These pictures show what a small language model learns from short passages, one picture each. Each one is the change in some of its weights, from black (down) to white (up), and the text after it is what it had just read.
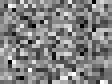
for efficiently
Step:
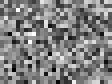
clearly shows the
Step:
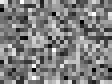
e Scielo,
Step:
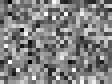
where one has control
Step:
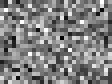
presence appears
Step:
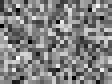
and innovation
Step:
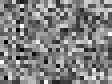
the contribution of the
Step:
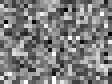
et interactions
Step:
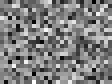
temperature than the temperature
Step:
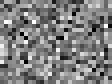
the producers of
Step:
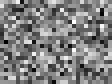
is compared with other
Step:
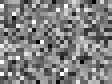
Review A}\
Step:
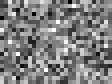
mental yang
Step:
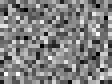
se realiza en
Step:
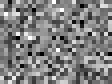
da intensidade
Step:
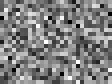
cambio en
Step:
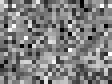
us with just
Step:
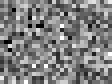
possibilidade de
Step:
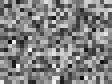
from either end
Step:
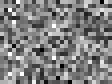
el mundo se
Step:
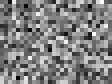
select all
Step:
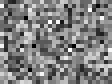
and cell density.
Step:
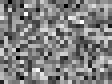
part of the
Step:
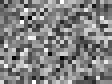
though with less
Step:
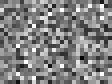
und einer
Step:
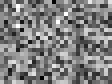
as pessoas a
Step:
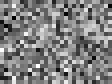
to get
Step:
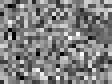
factor of the
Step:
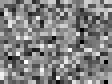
phase space of
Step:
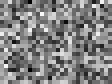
and TS=
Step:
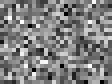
according to equation
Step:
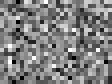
з них
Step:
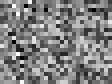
the $3
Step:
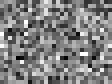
top of the
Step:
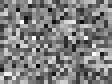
acuerdo a
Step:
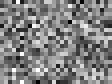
the plates,
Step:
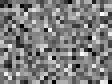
traces, and
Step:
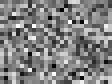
object shape,
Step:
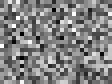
the flat band
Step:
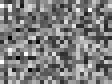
surface mass density which
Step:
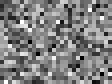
and let
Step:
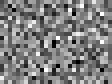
similares de
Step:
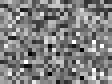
The application of
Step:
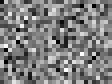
led to the
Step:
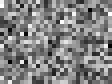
de fomento
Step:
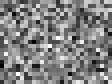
this species in
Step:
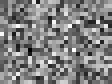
in which all
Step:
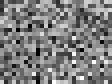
even longer
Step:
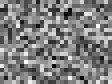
participam da
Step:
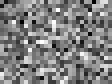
on native
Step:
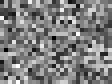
corresponding volume charge
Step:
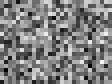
from around the
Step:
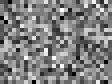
analyse af
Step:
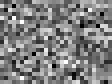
diffusion parameter obtained
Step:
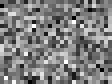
curate their
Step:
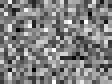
ham yuzaga
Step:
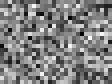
work was partly
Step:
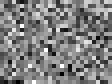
the analytical
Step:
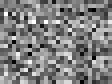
for $n$
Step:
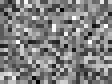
até as
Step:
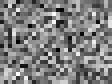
Replicability and
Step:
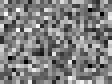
sus actores
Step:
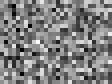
function of the initial
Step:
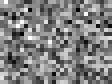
of whose
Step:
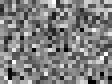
resultado da
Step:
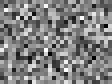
important to point
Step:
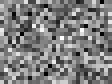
UV velocity distribution
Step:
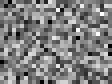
make the
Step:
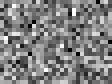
cities report
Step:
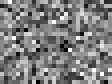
This marker
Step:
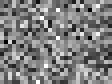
understand the dynamics of
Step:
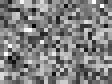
of Economic
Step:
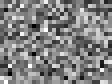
collecte des
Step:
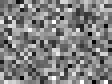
do que uma
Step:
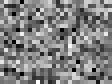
with the high density
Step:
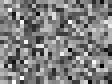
details of
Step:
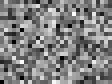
with the age
